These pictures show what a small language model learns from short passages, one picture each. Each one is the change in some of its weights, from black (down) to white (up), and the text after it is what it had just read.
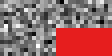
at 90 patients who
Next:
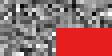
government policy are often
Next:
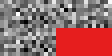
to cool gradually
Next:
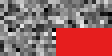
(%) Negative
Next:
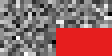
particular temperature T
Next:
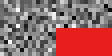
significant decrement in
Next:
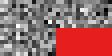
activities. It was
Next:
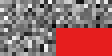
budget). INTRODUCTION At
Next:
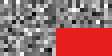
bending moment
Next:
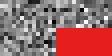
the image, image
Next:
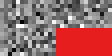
exercise habit were
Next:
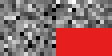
Rest (-
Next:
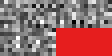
was carried out based
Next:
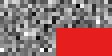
a matrix. For
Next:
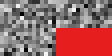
the right perspective.
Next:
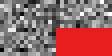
the future of remote
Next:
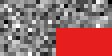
atrial clot
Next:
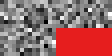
equals to give
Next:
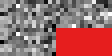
cognitive skills.
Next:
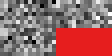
Concepts •
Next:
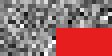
Attached to
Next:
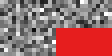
footprint, focusing
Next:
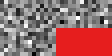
(g) the
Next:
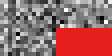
money at planned
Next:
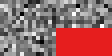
the skin as well
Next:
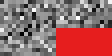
that historical reality itself
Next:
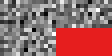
filtered through
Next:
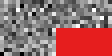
asset which is currently
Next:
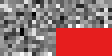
as the main driver
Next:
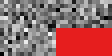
goals and some of
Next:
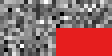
by the correlation analysis
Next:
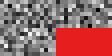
we have to deal
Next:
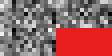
Materials August
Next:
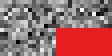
treatments. This paper
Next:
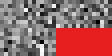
The study concluded that
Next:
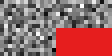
of four steps:
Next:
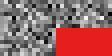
themes and 41 statements
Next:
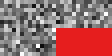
was crystallised from
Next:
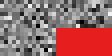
and behaviors in organizations
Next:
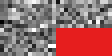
are given in Table
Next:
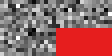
one of principle topics
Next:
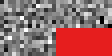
for the work plan
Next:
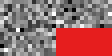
leads people towards a
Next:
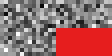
institutions, achieving an
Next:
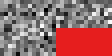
satisfaction in seminary
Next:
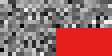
consistent. 2.
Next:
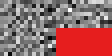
clinical findings of
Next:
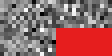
compute informed
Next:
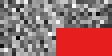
lowering towards the
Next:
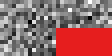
implications as a result
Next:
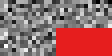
Actual Set
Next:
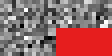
B. Sc.
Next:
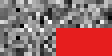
- VII.
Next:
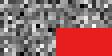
and Vocational
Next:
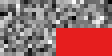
consumption among college
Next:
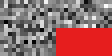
source of these sampling
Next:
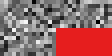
In accordance with the
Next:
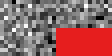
Take Off:
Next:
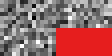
change in the
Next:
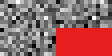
first explained that the
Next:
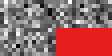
⁹ AIR
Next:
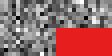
cancer by targeting
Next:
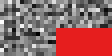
Green phosphor
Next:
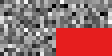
of studies, we
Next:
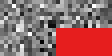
for counterbalancing
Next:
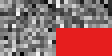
relevant COVID-19
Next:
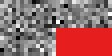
a person is
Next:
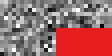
capacity. In this
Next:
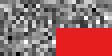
the yield of
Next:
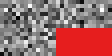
allow better functioning of
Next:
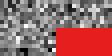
6-day storage
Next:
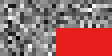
for 6 weeks
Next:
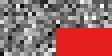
SMEs, which will
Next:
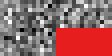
culture-based to
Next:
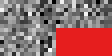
content validation.
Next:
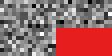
was constrained in
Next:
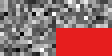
draft before start
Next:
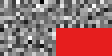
of carbon and nitrogen
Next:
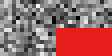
a delay of 60
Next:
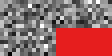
cause satisfaction, thus
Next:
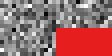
positive performance. By
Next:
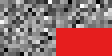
initial components of the
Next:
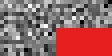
by facilitating learning
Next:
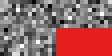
scientific production in the
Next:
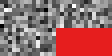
higher (in the
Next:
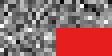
been declared as
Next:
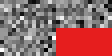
the environment.
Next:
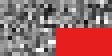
group analysis of musical
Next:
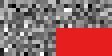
5 shows the results
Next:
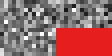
Fe K α emission
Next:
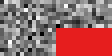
showed up by comparing
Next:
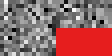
There are existing machine
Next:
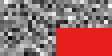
helps in the educational
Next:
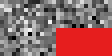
the PZT
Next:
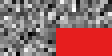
system components and quantitative
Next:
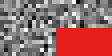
in the efficiency
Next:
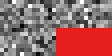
as well: -
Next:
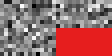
of Analytical
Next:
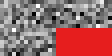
a huge
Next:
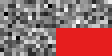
birth have a positive
